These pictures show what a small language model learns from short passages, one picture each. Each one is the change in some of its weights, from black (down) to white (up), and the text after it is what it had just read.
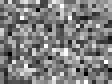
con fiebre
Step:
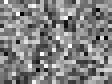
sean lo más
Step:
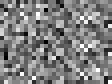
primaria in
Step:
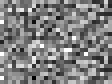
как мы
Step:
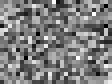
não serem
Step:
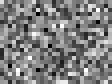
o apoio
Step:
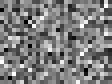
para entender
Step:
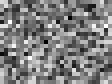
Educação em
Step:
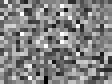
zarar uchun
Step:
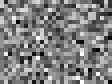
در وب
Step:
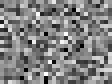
Zekâ ve
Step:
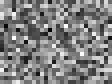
Así, se
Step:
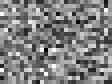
davon in
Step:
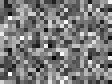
nos da una
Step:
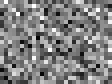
el panel
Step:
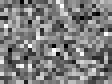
dos fios
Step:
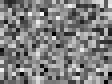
de sol).
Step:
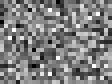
из них
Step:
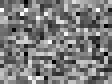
be noted
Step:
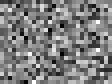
o‘z va
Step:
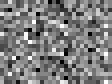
é afeto
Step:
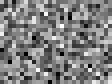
actividades y
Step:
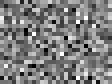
the human
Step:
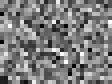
de renda
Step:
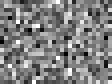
op peil
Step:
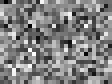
la sociedad
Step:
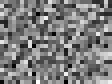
foi de
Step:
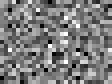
de maio
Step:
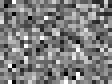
13 банков
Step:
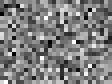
keldi: ish
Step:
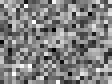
una fuente
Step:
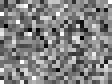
.org en
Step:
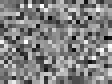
During The
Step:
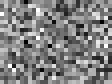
va oson
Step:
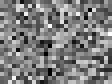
keladi va
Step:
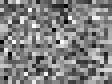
“moça de
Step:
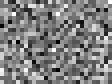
ularda ham
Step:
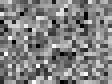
pentru o
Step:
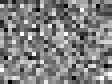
Testing with
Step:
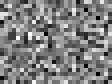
atuar como
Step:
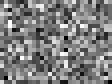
Death in
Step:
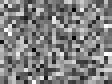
bilish uchun
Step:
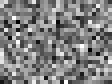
el peso de
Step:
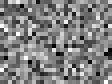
que reforça
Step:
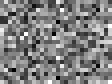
como e por que
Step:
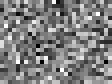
но на
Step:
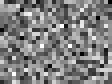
Engl J
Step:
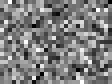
ان جي
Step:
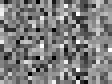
Fadl da
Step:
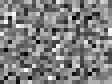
empresa para
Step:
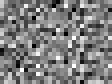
de como a
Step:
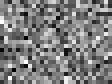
что этот
